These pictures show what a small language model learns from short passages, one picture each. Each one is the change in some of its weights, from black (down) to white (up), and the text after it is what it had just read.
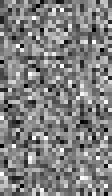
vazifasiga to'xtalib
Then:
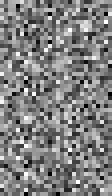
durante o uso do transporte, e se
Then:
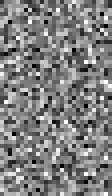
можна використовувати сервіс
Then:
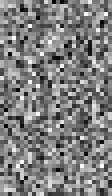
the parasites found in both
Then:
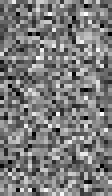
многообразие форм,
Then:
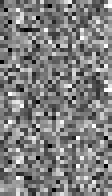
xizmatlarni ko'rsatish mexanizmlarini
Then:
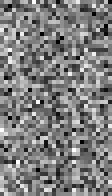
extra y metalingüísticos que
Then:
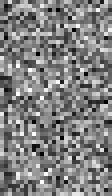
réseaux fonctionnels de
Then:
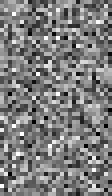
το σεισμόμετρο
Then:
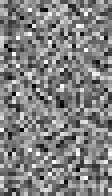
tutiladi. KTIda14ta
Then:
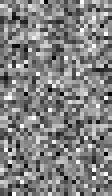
dans les années à venir
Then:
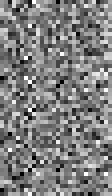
ҳаёти ҳақида
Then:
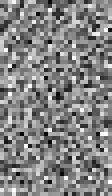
suma importância o encontro de
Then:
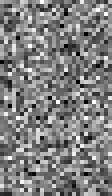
в 1907г. для названия
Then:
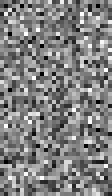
educației. Idealul
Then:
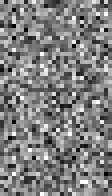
СПО: интеграция
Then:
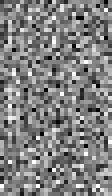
«бездельник». Такое
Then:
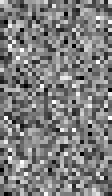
war. Daraufhin begannen
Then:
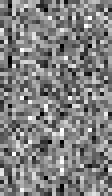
Nobes, C., &
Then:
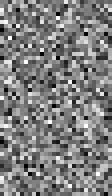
XX аср бошларида Россиядаги
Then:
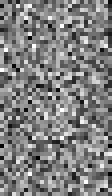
faxrlanadi [2].
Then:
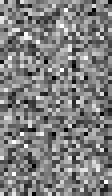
nas práticas pedagógicas musicais. O
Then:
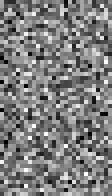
sebagainya) yang sudah menjadi
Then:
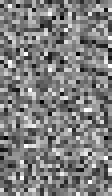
manbalar sifatida kompaniyalarning
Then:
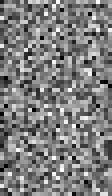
его ирреальное отражение
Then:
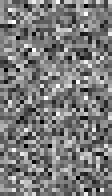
новой войне с Турцией
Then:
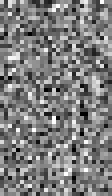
até 2020 e foram considerados 3 anos para
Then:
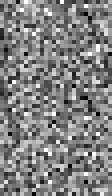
создают препятствий для
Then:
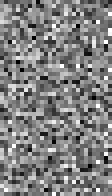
aprendizado contrastivo de proximidade
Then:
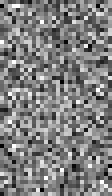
genannt) gemacht. Zur
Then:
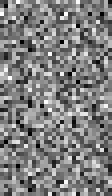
dos touros da raça
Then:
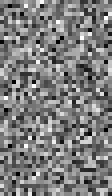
resources to deal with the
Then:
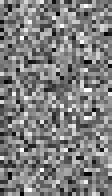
заявок на оплату
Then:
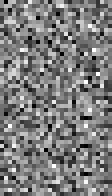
Узбекистан Не обнаружен
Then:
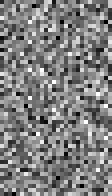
uitgebreid dank zij
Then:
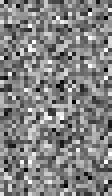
bajariladi. Maktab madaniy
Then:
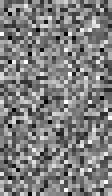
valt dat een te laag
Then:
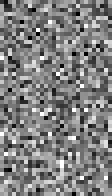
que, si afegim una
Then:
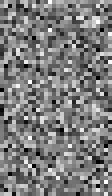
بدرجات الجنة
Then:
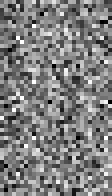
olimlarning ilmiy-uslubiy
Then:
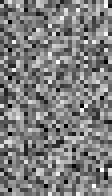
RATE DEPENDING
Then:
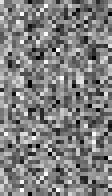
quyidagicha aniqlaymiz.
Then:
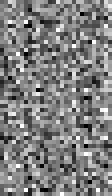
инокуляции семян
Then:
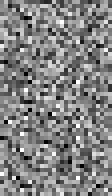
sangat beragam. Adapun
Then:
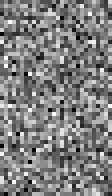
rawat jalan rumah
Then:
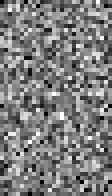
numeramento e epistemologias
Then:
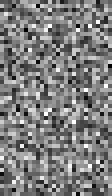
статей в Google Academia і
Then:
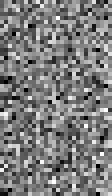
ва монеаҳои
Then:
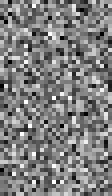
emergentes no ambiente digital.
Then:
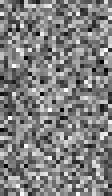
ochishning aralashmasi sifatida
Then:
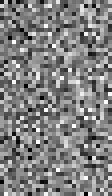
yaitu dengan menimbang
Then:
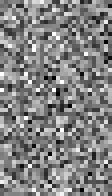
[3] et exploitée à
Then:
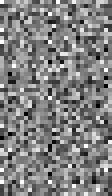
бошқасига ўтказишга
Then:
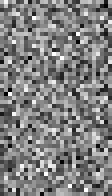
Lehrlinge absolvieren eine
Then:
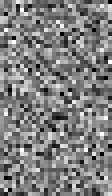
output ($TR=P \times
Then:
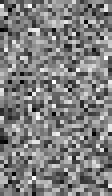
of Guayaquil it was
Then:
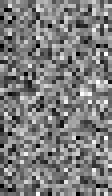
turlarining xo‘jalikda va
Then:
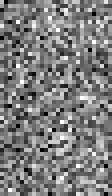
etishi uning aktyorlik mahorati
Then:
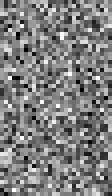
and task organization on the relative
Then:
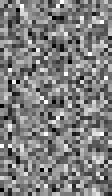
(First Aid)*
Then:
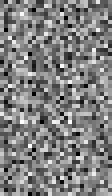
medida importante para que las empresas obtengan una
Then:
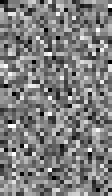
base l'uomo, secondo una
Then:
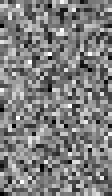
Sacro Cuore, Investigador
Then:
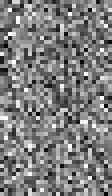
shuningdek, qishloq
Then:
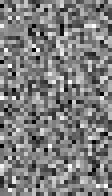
salomatligiga jiddiy
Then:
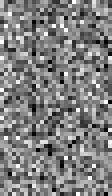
hamda axloqiy tamoyillar
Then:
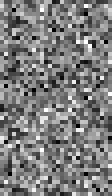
¹Чорвачилик ва
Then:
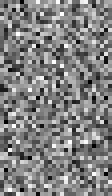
indicadores de éxito externo
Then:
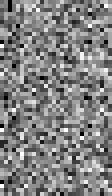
information model, online-system.
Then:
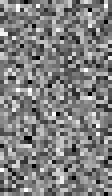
alınan aydınlatma,
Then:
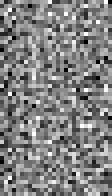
имкониятини йўққа
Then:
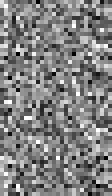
Issiq ranglar vizual
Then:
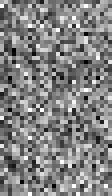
Препарат ГЛАС
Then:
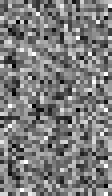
bilan bog'langan, raqamli tova va
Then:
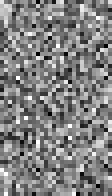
sharti tariqasida xizmat qilishini
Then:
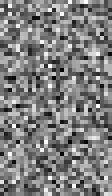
área del edificio. Este sistema puede
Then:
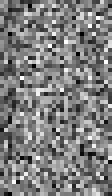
anarchikusnak és
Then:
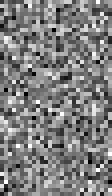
». L'entrepreneur
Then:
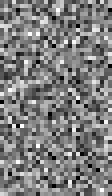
– Ígulker -
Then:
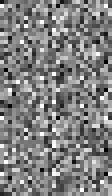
SERVICE SECTOR
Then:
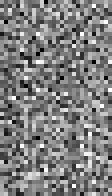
penggunaannya semakin
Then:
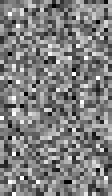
10% Aloe Extract
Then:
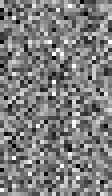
Accounting, Volume 1.
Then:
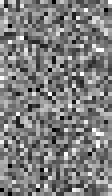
(Tabla 4) y por equipo
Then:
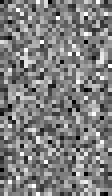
методы исследования. Объектом
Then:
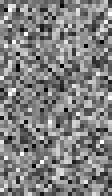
mahram) - b)
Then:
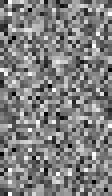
Média: A base de dados
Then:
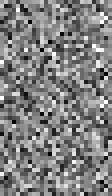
(Université de Yaoundé
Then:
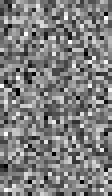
wortels, waardoor er voor
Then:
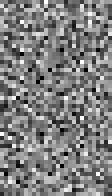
selaku pengguna. Dampak
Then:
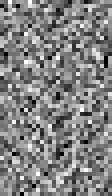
o diagnóstico e a intervenção
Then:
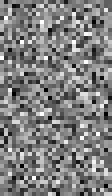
– **співголова**
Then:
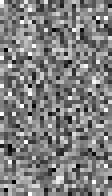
ko'rib, uning yordamida toza
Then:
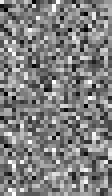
20 paradigmas de mediados del
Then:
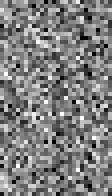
Kamil'le aynı
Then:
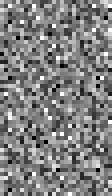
організаційних інновацій у
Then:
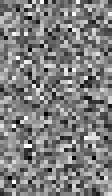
Análise da meningite na
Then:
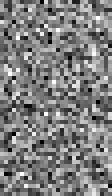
los recursos y constituyéndose en
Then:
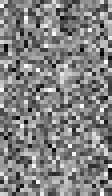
the majuscule M. Out
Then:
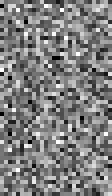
odamlar” qissasida
